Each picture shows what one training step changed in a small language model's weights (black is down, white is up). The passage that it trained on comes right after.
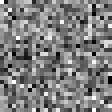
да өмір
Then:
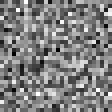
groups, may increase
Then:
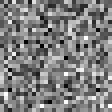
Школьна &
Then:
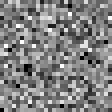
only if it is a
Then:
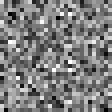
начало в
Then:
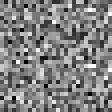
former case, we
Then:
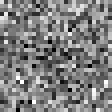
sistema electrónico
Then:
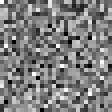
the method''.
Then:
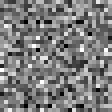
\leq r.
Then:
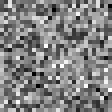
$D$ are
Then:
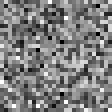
is orthogonal. Assume
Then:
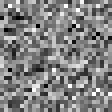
measures, whose analogue
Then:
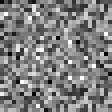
of polynomial relationships
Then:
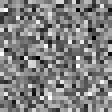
an exact sequence of
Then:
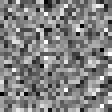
FEM and a
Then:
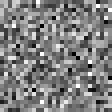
- atama ,
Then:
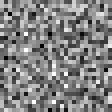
step 1, we find
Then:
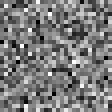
des organisations
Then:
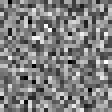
di teliti
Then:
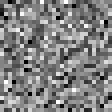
is generated from the mesh
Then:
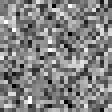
this occurs is that
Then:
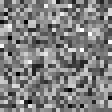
problem that is approximated
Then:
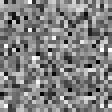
занятий по
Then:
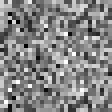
переход права
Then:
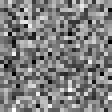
значение может
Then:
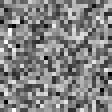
ular yetgan yoshga
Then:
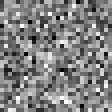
associated renormalization
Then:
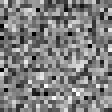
sobre a importância do
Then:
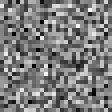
polytopes are
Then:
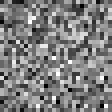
último decide
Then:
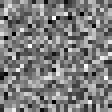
a conjugacy
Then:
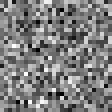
il contributo di
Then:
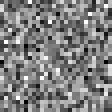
juridique du
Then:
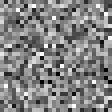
$k$; for this
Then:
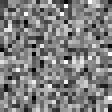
was in his own
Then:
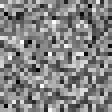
transgressão dos
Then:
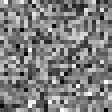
en la producción de
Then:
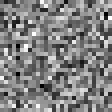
chosen, while for the
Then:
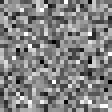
Impulso al
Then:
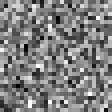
matière de
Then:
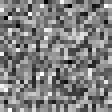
Evaluación y
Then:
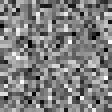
In the final section of
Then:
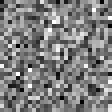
O'zbekiston milliy
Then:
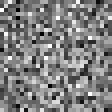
Consulté le
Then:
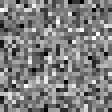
his question, and
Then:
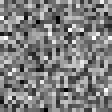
Vries, the
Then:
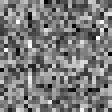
por la particular visión
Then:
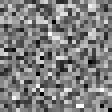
the form $\ell
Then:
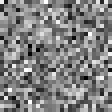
una perdita di
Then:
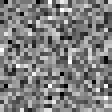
responderam o
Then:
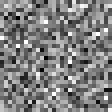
ini memiliki
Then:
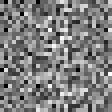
todos utilizam o
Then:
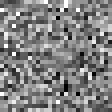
les noms et
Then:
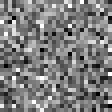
с очень
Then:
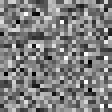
not only give a positive
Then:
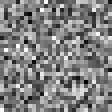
isto é, uma
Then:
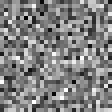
is a bent function
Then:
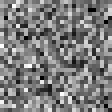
and for the next coordinates
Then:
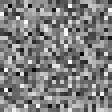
naar buiten
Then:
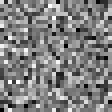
Lemma 3.2 in
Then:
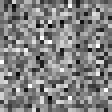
possible as we may choose
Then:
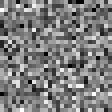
supervision, and
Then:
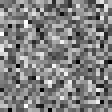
possible to return
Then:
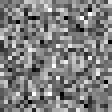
related issues.
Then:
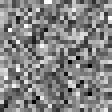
fikrlashni rivojlantirishda
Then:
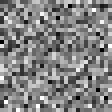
)$; \item If
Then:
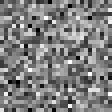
va aromatik
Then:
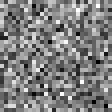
direct limit of the
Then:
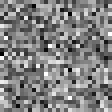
on $T$ as
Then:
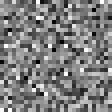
3 Best practice
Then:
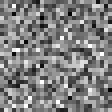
or there is no
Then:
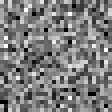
during the solver.
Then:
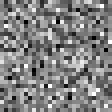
was the case that
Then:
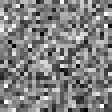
symmetry $\Psi^T
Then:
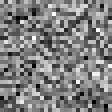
elements of $W$
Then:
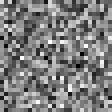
the constraint type;
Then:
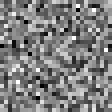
everywhere except that
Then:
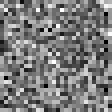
from $u$ to
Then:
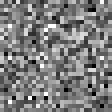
Cette transition
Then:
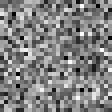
значения; в
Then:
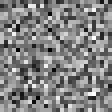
GET contendo o
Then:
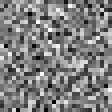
produit fibré
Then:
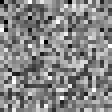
Van Lier,
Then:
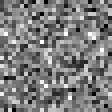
the CBAP with
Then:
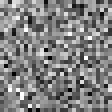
de natureza complexa
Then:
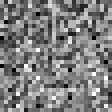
the importance of using
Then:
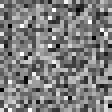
in Bern Nach
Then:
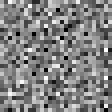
more explicit approach in odd
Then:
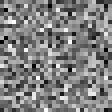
of the Euclidean norm of
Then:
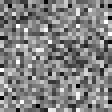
\beta)$ be a
